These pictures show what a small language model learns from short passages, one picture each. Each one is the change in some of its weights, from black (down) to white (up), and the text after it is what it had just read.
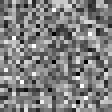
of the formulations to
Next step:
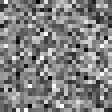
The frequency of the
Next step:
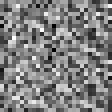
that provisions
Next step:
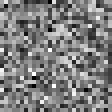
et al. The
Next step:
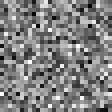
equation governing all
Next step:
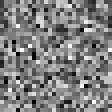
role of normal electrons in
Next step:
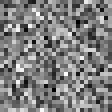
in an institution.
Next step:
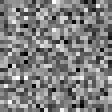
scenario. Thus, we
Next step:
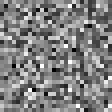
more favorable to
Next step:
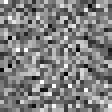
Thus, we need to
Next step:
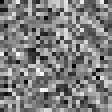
the conditions for them.
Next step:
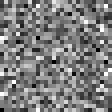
of $s$ and
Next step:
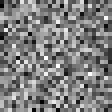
analysis To detect factors of
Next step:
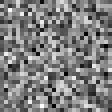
e em estados
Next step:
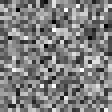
two dimensional model.
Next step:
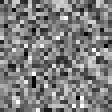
the people. We
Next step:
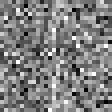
la SMV,
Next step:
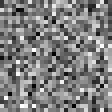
($\alpha \leq
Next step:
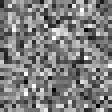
of objective values. When
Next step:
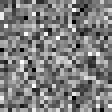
dem Korpus
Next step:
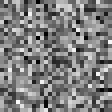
I am fine with very
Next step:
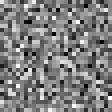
vêm sendo
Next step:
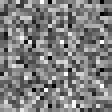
carriers in a
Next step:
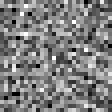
results from the case study
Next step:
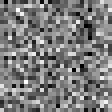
kali ditemukan
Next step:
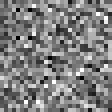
affected prefixes included
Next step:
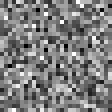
Siswa Pra
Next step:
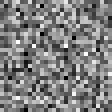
such applications. 2.
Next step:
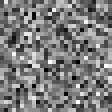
from the FOV
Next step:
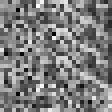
with coping with the
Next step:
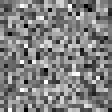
variance methods were used.
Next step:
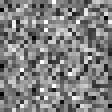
If home stay
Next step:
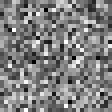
to train a
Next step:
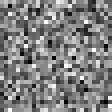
en comparaison avec
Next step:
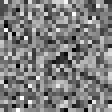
with over 23 years of
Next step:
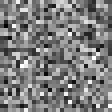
and others, use of
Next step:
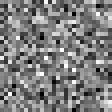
chiqilgan Milliy
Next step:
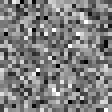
box, the internal
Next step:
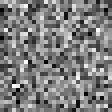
analysis examining the relationship
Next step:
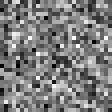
the instances of a
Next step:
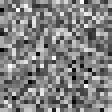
number of greedy
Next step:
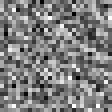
keladi. Bu
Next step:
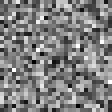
the content as needed and
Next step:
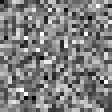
measure narrow emission lines
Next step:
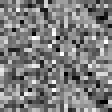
oX & RT
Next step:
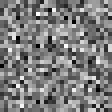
the patina layer composition
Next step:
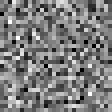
equal to 5 pixels
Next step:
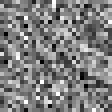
cost. V.
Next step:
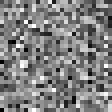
report is RRS
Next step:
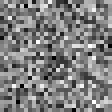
away from the
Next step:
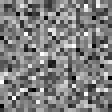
be generalized as
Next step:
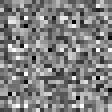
ones. Therefore, we
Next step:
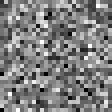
threshold energy can be
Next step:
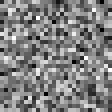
desempenho do
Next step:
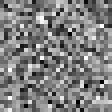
maximum mass for quark
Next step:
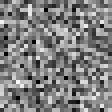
materials to be meaningful
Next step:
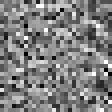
smart sensor interface
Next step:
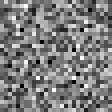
understanding of the achievements
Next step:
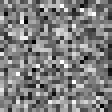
transport links the supply
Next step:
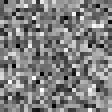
Key words: independent
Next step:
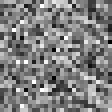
и эстетической
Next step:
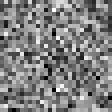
of interest in this
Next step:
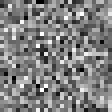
James Lind conducted
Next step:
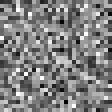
mi fece un
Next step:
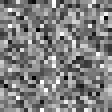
R. Chen,
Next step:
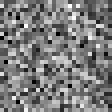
real hayotda
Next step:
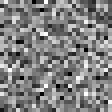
We have investigated the dependence
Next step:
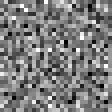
simulation times are about
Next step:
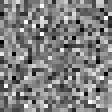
is obtained simply by
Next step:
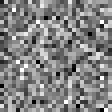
setting has traditionally been
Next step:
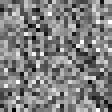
– Woodhead
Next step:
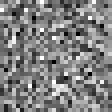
of angels, which
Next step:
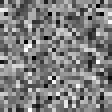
at $N =
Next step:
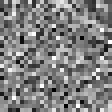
of currents, which
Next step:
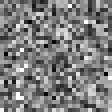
the public understand what the
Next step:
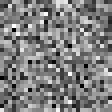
Please identify and respond
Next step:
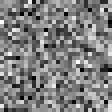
quasiparticle vacuum
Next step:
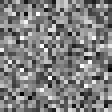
a summary at the
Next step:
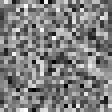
and meetings where a
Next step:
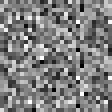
indicated that during their
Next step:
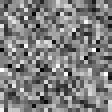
systematic differences.
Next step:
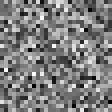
energy in the early
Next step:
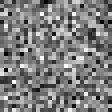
with mortar and
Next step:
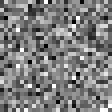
investigate the efficacy of
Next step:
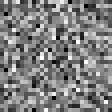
ICC, which is
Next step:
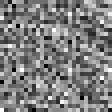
group 2 (full
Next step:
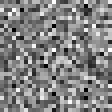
blood picture,
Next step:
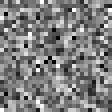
silica gel and
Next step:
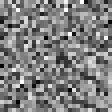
for the majority of
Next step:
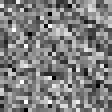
confirm reliability.
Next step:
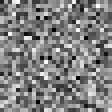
the nonaxisymmetric
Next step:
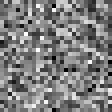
with exploitation within the
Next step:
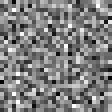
microwave guide
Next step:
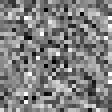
service at Apple.
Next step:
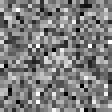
ishdan bo'sh
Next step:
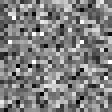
model introduces the concept
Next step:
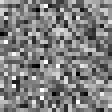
Canfield and
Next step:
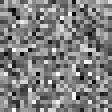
we have a rating
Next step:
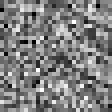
on the target task dataset
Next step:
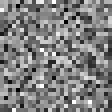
class library, and
